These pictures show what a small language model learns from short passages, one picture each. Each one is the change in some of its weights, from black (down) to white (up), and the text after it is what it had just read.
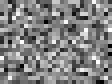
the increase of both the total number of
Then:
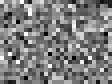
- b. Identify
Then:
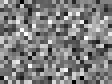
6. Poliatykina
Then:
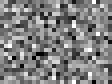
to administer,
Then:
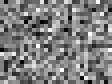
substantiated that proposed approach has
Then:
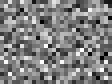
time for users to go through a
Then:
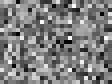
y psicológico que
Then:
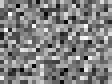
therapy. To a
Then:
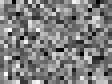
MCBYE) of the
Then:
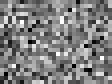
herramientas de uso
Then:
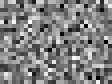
Z., & Gaziev,
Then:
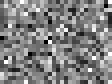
\req{4g} and
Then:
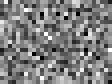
analisadas, θ_i
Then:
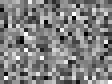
We thank the authors for
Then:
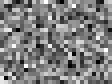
mass application of FDM technology is
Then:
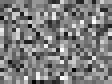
këtu edhe
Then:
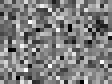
dari rancangan pada
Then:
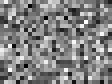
{Accardi2017} and
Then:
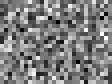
sector, driving sustainability and energy
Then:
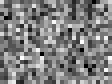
Here $\omega_{\rm D}
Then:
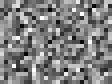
va iqtisodiy samaradorligi
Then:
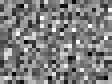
tartibi birin-ketin
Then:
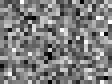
an outcome are not distinct
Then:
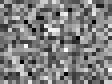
the FL best response to
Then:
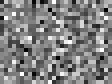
descrito como estando
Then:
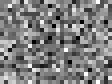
the statistical methods become
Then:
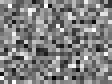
stop effects cancel in
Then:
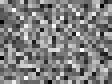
exhibits a linewidth of
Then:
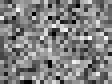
spectrum disorders is approximately
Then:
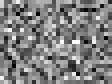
have the opportunity to influence the
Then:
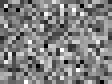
\subsection{Overview of
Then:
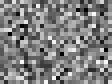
of temperature dependences of the quantum
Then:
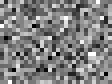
Oxford Handbook
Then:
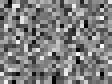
и рефератов/
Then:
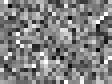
first half of the study and the
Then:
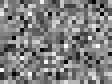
this issue, still faces some
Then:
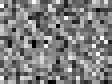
K. Wood.
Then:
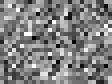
neighbors at a higher level
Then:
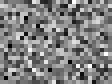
shahar, Mirzo
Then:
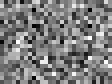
several researchers,²² which may
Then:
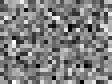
to multiparticle excitations of the
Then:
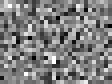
restricted to a single energy
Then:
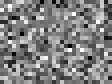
come from the CHARM
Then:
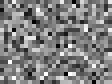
data at any time and also a data
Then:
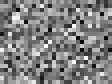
clinical, veterinary and
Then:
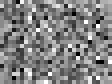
income and the rate at which formation
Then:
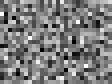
included 84 students in a
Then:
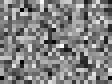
replacement of copper
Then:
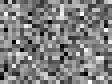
demanded by constituents.
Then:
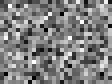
if and only if the solution graph is
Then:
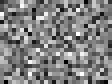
Mean Average Precision
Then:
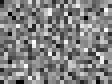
studies in the Annapolis
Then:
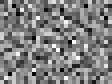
In accordance with the
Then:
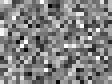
(DEG K)
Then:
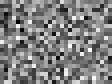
teaching styles, we found
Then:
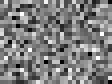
ін., розроблено
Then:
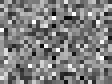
where each $\Delta_m$ is
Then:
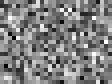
Selected Sector for the
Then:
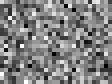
boundary \cite{b1}.
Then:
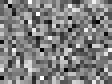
agosto de 2006, mais
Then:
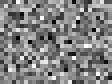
allerdings meistens
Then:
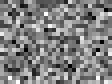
Dr. Arvind
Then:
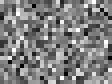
of cross entropies, N –
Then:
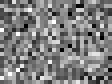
algebraic structure
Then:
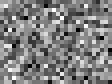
transition.\\ \noindent
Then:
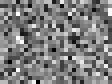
was the external force
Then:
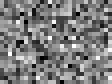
Economics), MBA
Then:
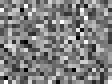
Bound 1 (Constant)
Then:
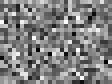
учителя. В
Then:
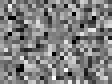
for low FS. In our
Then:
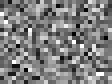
torelliana* has good
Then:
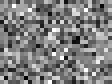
the existence of this resonance.
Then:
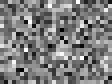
Discursul filosofic
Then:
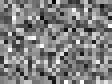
our comparative study using a
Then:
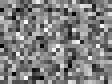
La Crowdsourcing
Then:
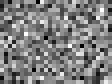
parallax, 2L1S
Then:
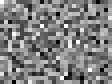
давлат ёки
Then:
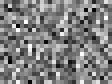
\geq 0 \land x >
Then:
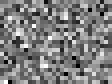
bearings with a high degree
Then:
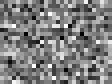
detecting irregularities
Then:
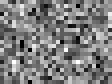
the effective potential $V_{e}$
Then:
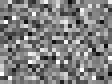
FATTY LIVER
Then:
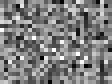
detection. These observations open a new
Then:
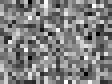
making it more effective than the
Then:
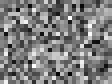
uma experiência com uso de
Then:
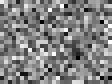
on determining the public's reaction
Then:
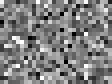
values for Model 1, with and
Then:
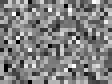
proof of lemma 8,
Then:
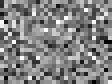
0.1 N, with the
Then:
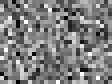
begona ushlandik.
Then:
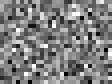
talabini namoyon
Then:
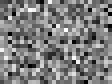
that a bundle of
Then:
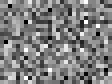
muhim vositasi
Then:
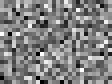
panels (a) and
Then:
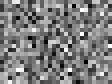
As in the nonrelativistic
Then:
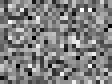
estimates of the AGN
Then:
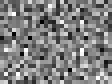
the European data economy's growth
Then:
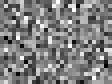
de São Paulo,
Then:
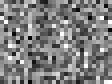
admitted that while very significant
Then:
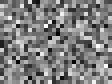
clear and easily accessible fire
